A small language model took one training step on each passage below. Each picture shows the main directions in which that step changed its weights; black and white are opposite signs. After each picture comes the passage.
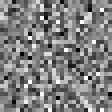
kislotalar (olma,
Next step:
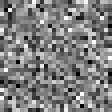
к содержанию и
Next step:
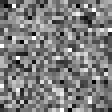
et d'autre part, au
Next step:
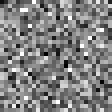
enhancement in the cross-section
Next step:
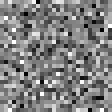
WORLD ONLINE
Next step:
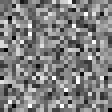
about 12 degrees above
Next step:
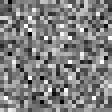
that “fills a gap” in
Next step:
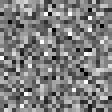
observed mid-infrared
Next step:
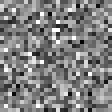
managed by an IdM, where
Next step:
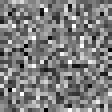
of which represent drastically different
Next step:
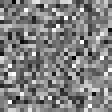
jasności wyводу
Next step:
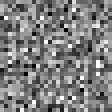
replace $l^2_p$
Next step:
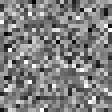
since macroeconomic
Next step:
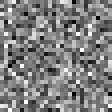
\lambda = \lambda {\cal H}
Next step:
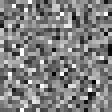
en estos monasterios
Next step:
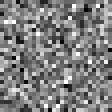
technology but also managing the
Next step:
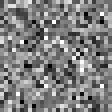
эффективных в
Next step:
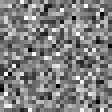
laço de fruição
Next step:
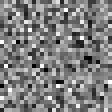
правильного ответа на
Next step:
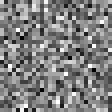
de consciência da experiência
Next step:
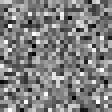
observation of unusually large
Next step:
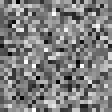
eliminate the beam effects of
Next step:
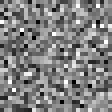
red curve. LSND
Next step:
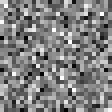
degan g'oya ham ana
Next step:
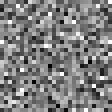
maps with one critical point.
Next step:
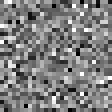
sepultado varias personas
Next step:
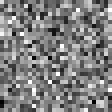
buried in the noise and
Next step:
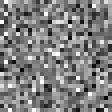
procedido metodológicamente
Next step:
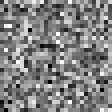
peaks. We also show in
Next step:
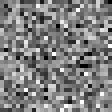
of 9 strided-convolutional
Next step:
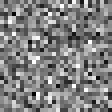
corresponds to what we call
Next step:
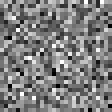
не идут с силами,
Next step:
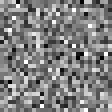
implications that our findings may have on
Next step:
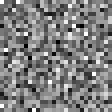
of metallicity and stellar
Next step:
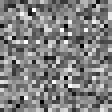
второй половине дня.
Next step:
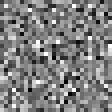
Year} \end{history}
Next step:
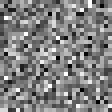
displacement error of
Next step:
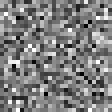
After The Cold War.
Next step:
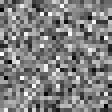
غيلة؛ وهو
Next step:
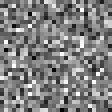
of Contemporary Education*,
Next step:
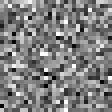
as cross-checks. In the
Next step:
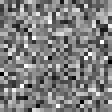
« accès » et «
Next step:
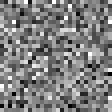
da adolescência. Os
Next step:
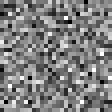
the most empirical data. We
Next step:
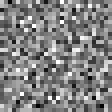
mass $m$ comparable to its
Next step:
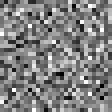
está relacionada à percepção
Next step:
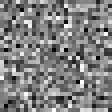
calidad en la enseñanza
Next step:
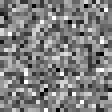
of Pharmaceutical Negative
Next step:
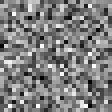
has a small cross section, and
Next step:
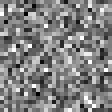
\end{center} \end{figure}
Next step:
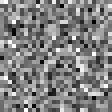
$\gamma^{\alpha}$. If one
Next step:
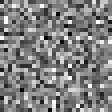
iborat bo’ladi.
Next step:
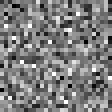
The peak ratio is defined
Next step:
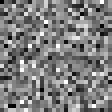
can conclude from Tables I and
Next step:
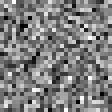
siguiente fase, se
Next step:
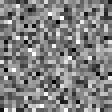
Using this representation of the
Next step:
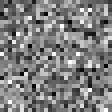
to get the correct three
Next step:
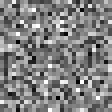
and exciting an array of
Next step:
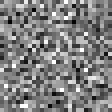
aytib qoldirilgan
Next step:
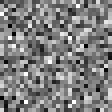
valami. De azért
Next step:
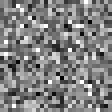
give a sense of the
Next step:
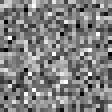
умовах посилення
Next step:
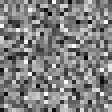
be considered the specifics of transaction
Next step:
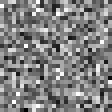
commutations relations \[
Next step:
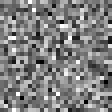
of the one-dimensional system.
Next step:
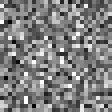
son instantáneas, pues
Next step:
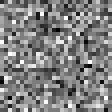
reklamalari qatori
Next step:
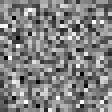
detection of a significantly variable
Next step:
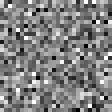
la búsqueda y
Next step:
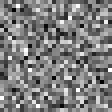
Bizningcha, buning
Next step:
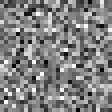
draw the following conclusions:
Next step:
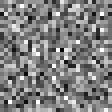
Letras** Profª.
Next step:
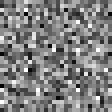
кіборга у Д.
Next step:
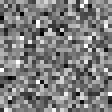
povo indígena ou
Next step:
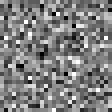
der Gruppe. Auch die
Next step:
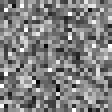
T Renné, JWM
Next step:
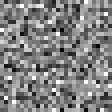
pyrénéistes sur
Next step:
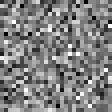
de organização pedagógica
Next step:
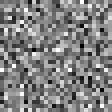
представительств во
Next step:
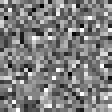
toifaning o'ziga
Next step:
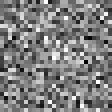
и проверки имеют
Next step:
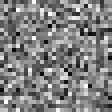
be reconstructed from the observed
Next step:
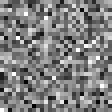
Адсорбционные и
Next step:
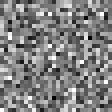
better understand the interplay
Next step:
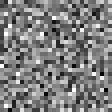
emitida desde infinidad de
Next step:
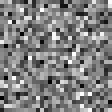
using Stokes' theorem,
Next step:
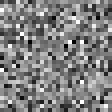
Namidjonov, A.
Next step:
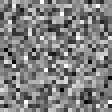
me cega, nem o amor
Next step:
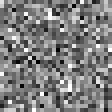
sehen. Abb. 3:
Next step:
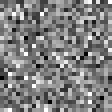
que já desde o começo
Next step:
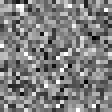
of the issue concerning the $
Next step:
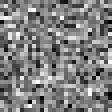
similar ψ spectra but different
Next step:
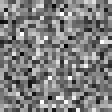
MHDBDB liefert
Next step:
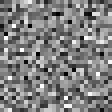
(upravené podľa:
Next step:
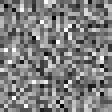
\makecell[l]{ The
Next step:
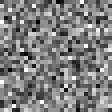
isang proseso ng
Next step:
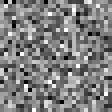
order before closing this
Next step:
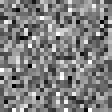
valor de mercado da
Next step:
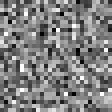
$\mu -\tau$ mixing one
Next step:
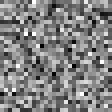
interaction. Yet, if they
